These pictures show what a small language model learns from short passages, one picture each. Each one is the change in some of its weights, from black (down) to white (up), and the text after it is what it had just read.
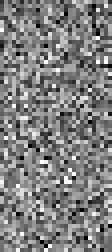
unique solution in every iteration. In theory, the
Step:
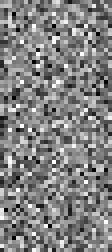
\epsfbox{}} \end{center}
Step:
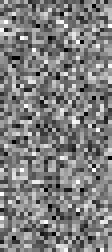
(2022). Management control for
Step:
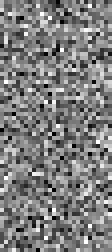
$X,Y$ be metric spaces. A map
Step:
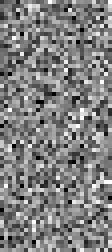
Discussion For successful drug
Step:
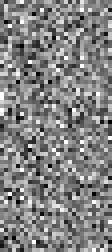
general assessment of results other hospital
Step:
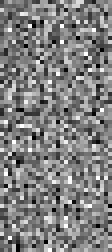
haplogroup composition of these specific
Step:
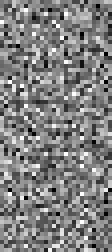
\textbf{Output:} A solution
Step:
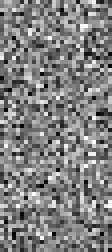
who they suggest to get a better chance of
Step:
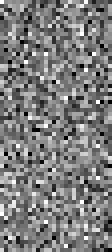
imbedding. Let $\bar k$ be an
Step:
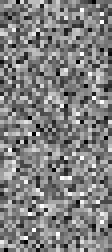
(Suppl. material 1: Table).
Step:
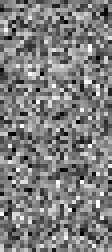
use the second-order scheme, for which we will
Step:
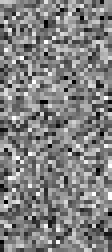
anxiolytic properties to counteract these
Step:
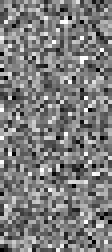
$c \in \Cat{C}$ from
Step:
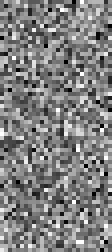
n$ and $V$ is {\bf any}
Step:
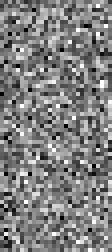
some preliminary results which are established in Section
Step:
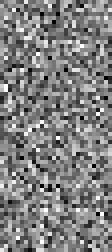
Combining \eqref{eq:AS1}
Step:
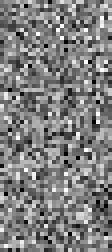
for some $\kap,\vec{\xi}$, and
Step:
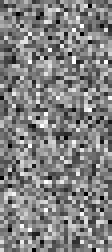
get the second inequality. So it is remain to prove
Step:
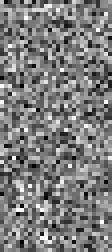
\eqref{(3.2)}}. Then the following
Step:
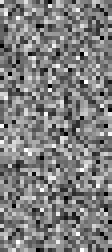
struggle to communicate openly about
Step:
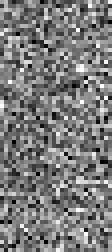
Z} \def \C{\Bbb C}
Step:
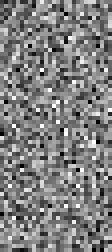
o'quvchilarning imlo
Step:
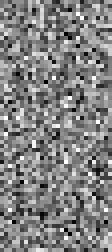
landfill. Presently, these affectations
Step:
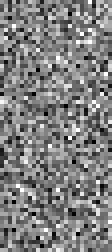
higher Kostant--Souriau operators,
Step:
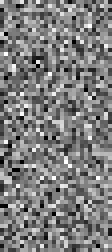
calculated (Table 2). We find that complex
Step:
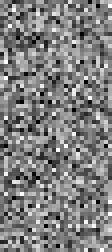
It has been seen that these products have comparative
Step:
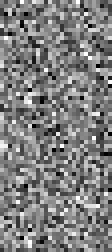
as $\varepsilon \to 0$. This leads to
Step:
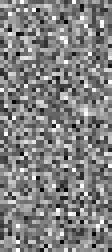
strategies for improving soil conservation,
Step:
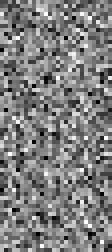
geodesics after its intersection at $y$.
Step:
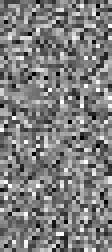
(1991), there is also little
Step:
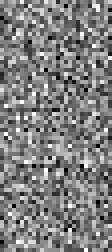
be revised; and to re/move
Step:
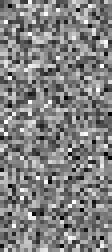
with Fisher information as metric; we derive
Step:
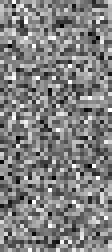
rare are ignored, 5 elements remain.
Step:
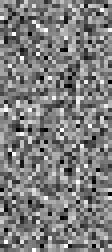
New born bang & mask
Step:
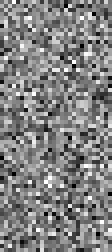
for mass “To assess whether the choice of
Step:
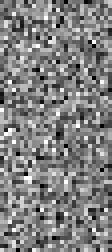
the risk of vendor lock-in and
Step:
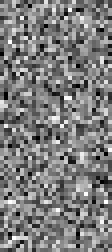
orders, for $\varphi_0^{}
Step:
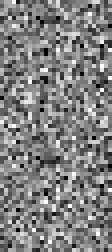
creamy solid which melts at
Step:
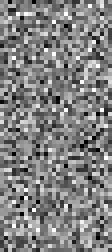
migration of the indicator V_B can
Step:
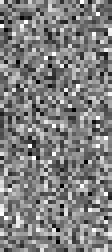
This section is devoted to the proof of the
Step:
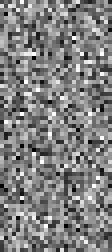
no processing overhead to AD function needing
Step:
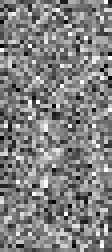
Corollary~\ref{C:maincorollary} and our
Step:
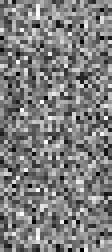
motivated to adapt to the digital world.
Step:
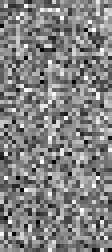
approximate. The middle figure gives a
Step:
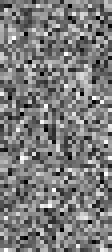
for all $i\in E\cup
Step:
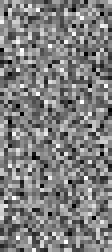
from Theorem A of~\cite{T} that the
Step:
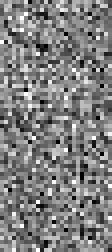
the median solution has been reported amongst all solutions
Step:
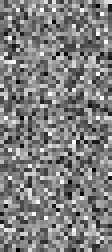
industrial system. It usually
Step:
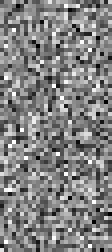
head of our state wrote, "is
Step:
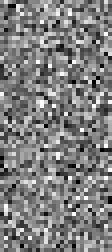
rank. In theory, this can give us infinitely
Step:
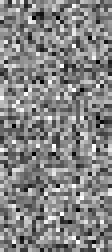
not only identifies water as the satisfaction of his
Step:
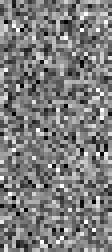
,\,\nu\in\R\}$ and is isomorphic
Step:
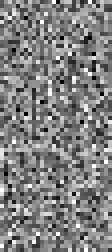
rational points. Here is a conjecture of
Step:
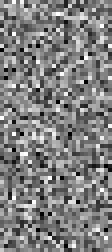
in management at Drax, a UK
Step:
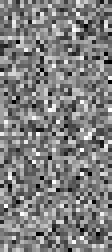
$\mathbb{R}^n$ (like,
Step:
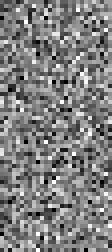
$V(\varphi)$ is the identity matrix for all
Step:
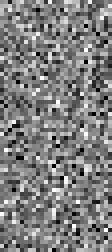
next important problem is its stability. For a
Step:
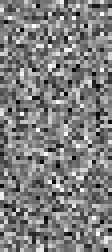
common issues they encountered in backyard
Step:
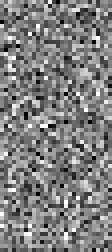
the 3-1 supercoiled DNA
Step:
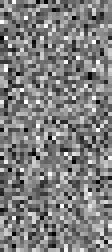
negative connotation: It described art history
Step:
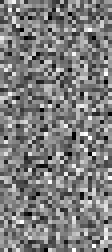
means. This "self-denial" has
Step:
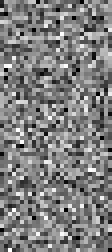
specific objective which is source of innovation
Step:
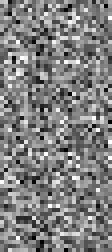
majority of cases in Afghanistan
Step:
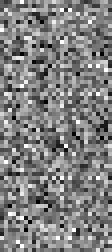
no translation between the first and second languages
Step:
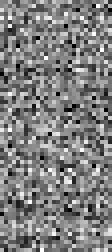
all the irreducible (unitary) representation of the
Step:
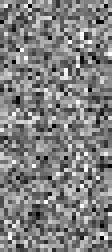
of isotropic scattering, it
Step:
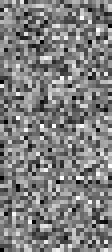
which for which $ZFC$ cannot predict
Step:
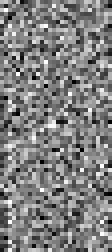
tests, namely grammar tests
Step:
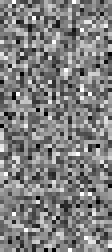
1$ will be needed. We also need some information
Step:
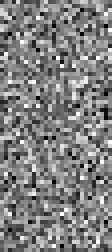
\xi_0)$ (uniformly asymptotically
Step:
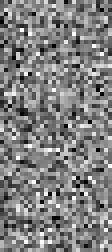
belong to urban areas. Majority of these
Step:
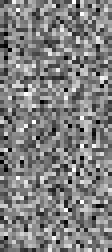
the study, consist of two main point. The
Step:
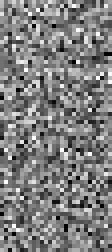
diagram, in which the vertical arrows are
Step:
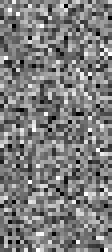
but also remain critical at questioning assumptions and
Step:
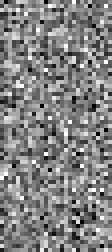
them a better life. Keywords:
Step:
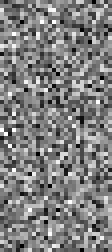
in Bali has provided fairly good
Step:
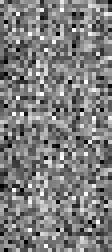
view of applications to know the full graph of
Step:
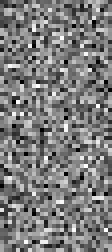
a commutative ring. Before stating that
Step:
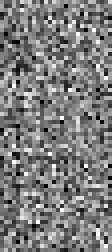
in biological triplicates following a standardised
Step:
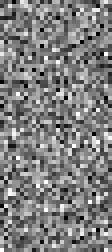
to recast the above inequality in terms of
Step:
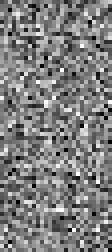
is true under the assumption that $\Omega$ is
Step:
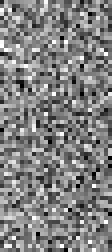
refers to the development of information and communication
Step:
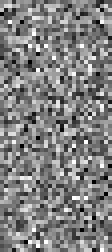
(Moderate-resolution Imaging
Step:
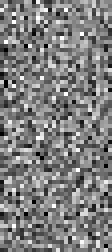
(and proving!) closed-form expressions
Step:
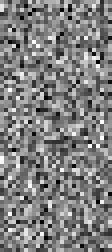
significantly variable beta-2 microglobulin
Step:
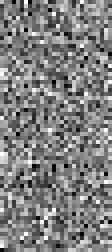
P$, where $P$ is again the principal
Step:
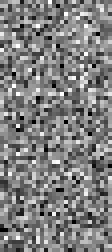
It would be of course interesting to prove
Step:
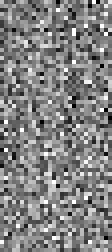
agreement with the experimental results. The
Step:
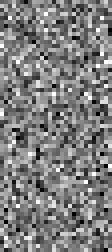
subspace of $L_q;$ see
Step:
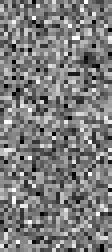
2-disk $B_\varphi\ni
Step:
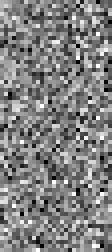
\subsection{Types B, C,
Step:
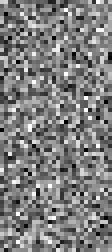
2 \right| - \eta \left|
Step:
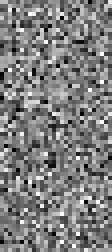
question, but a satisfactory answer
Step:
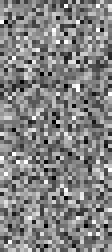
in the higher education system: The Resolution of the
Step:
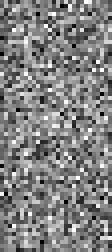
areas in the domain of smart traffic control
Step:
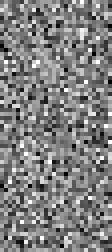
EU citizens are indeed treated
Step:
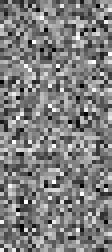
of the genus *Draconarius*
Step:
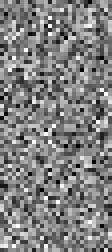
is used to group articles referring to the
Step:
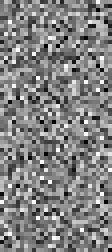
D_n + \mathcal U_6
